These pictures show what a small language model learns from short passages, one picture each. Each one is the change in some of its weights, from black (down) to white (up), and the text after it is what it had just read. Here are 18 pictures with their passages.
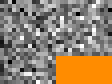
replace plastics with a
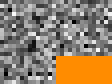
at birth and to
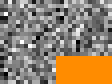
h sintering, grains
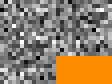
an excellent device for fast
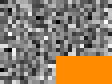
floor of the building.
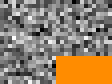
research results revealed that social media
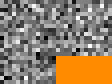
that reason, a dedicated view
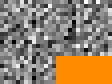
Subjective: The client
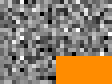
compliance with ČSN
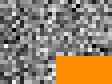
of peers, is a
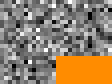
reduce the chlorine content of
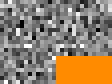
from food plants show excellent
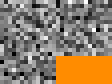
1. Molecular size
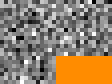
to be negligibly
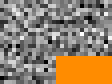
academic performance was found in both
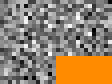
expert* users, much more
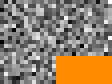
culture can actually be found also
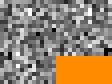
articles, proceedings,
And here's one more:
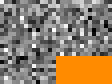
independently initiate changes,
